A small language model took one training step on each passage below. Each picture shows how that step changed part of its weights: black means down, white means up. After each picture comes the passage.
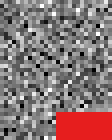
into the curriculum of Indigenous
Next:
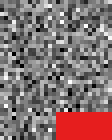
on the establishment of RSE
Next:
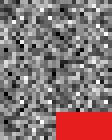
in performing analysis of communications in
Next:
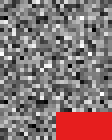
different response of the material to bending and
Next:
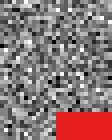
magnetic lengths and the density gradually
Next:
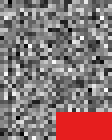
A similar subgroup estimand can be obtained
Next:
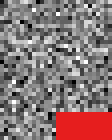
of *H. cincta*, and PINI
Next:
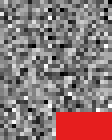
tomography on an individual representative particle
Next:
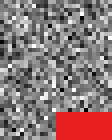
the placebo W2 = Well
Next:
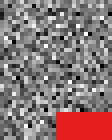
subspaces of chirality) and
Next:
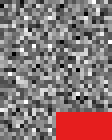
workers in managing inventory and
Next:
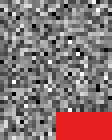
uncertainty of the frequency and
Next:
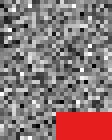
religious narratives, as they
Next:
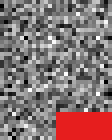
of the studies lack details regarding, for
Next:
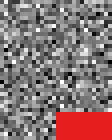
which includes both spatial rotations and
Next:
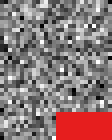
greatly and analyze the importance of each
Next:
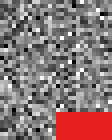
higher temperature for operation results in reduction of
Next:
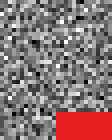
By Minlos' theorem, there
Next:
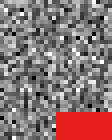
realizes a significant drive of the resin
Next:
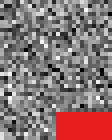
compression after impact (CAI)
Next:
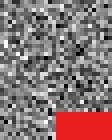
the following recommendations: 1.
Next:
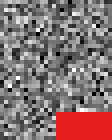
velocity profiles taken in
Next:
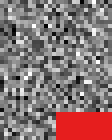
A point x^* is said to be a
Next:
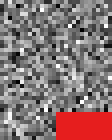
zone of the future red
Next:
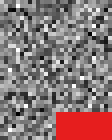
actions “as one”? How individuals
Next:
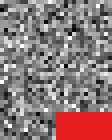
that teachers' workload stress had a
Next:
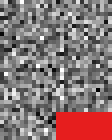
of which we take \begin{equation} \eta
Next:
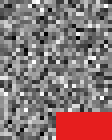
measurements due to cosmic variance associated
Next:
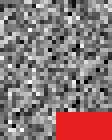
Data-Flow Analysis}
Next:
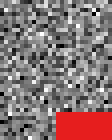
necessarily commercially
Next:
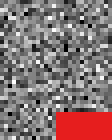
(RGTs) of the type
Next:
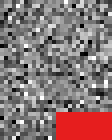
sources of decoherence, must be considered
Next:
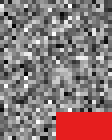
one wants a rim material with high tensile
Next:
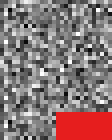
Figure 14 and Figure 15 represent the error in
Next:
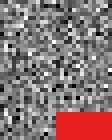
of 100 mL was put in a
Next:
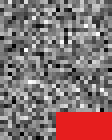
to do that. We see and dissect the
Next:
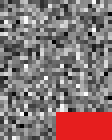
summation over $F$ and $D$ terms
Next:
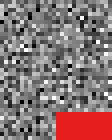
[31] and is already being used
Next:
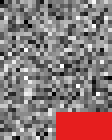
lobe exists on the laser
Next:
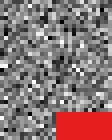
various facilities. For that purpose,
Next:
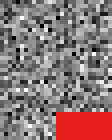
that making the proposed program small in size.
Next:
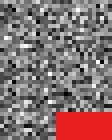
papers and books have been compiled
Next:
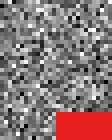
us first integrate out the adjoint field
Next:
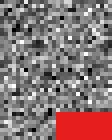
Experts, The Networking
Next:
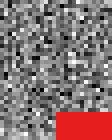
that both lines are reliable abundance
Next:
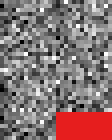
of this class have the largest dimension of mixing
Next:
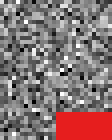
report on Nilgiris lichens
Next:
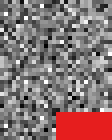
as Goldbach's conjecture or the distribution
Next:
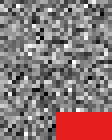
cases. The resulting modifications are easily
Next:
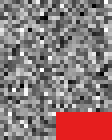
conductive fillers to fabricate
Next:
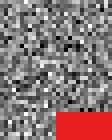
fossil and nuclear power plant
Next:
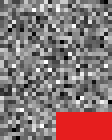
the process of applying formal, informal
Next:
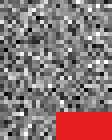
therapeutic indication. Thus,
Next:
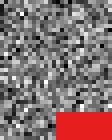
Our selection includes both standard dense
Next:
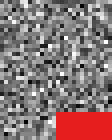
tracking ID, device
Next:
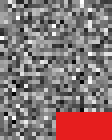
perceived for economy and intricacy are
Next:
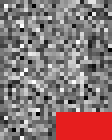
important to note that critical orbits with
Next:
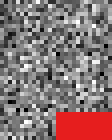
flow velocity and duration need not be
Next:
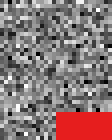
better). The predictive capability of the
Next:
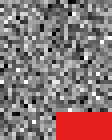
Care Hospital in Nigeria: A
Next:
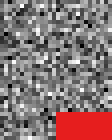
have shown that these transitions do take
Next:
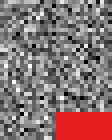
energy $\omega$. Thus we usually write
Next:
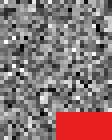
tasks share their results – and
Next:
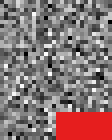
represent `industrial ontologies' and
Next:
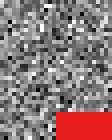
and Ladakh. 5. Assets and
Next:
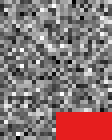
dipole moment. This gives
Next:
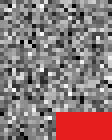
45 adjust *p* values. To
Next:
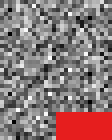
images with and without saturation. The
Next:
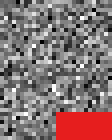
(orange lines) and Fock basis
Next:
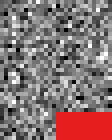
of the magnetic field in solar prominences.
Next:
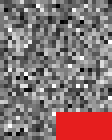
of Action (DoA) is the first
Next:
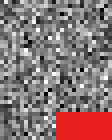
informal financial services are taken into
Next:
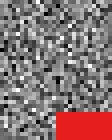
function of $\Wh$. We note that the time
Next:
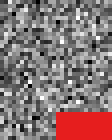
which gave for $\sigmaPiN$ a value
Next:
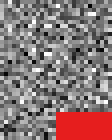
behavior guidance techniques used in
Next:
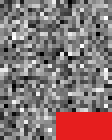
in IIA string theory can be reached
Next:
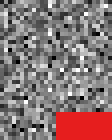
prioritized hazards:
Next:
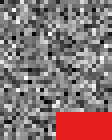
may still contain turbulent motions
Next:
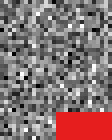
in establishing professional
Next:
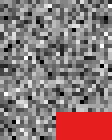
on humans or human tissues were
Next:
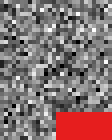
Male, 52 years old.
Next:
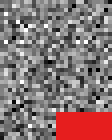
privacy. Nevertheless, the system
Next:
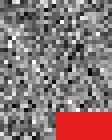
Catheter(s), HIPAA
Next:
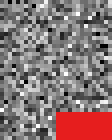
branch and backwards occur in different
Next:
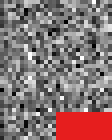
shows the spatial similarities of all the
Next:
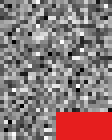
imposed some restriction on the constant
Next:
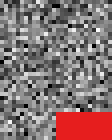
hernia: Case report and
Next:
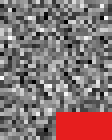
years, with proposals varying in terms
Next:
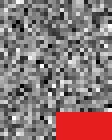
so the observed fluxes could then be explained
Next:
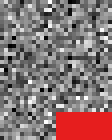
H. Sasaki and S.
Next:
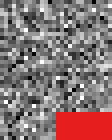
and C. Steidel for electronic data for
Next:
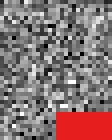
year in the nation, and daily solar
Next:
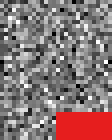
it provides a basic approach to narrow down
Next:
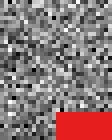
Market Readiness Level
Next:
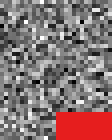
majors related to information and communication technology
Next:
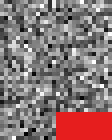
and night vertical distribution of 46 taxa
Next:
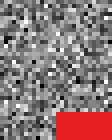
collapse suppression by means of the
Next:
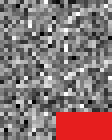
In Fortran 90 language, the
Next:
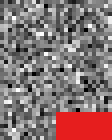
Competing Interest The author
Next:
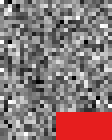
“broad-mindedness (the
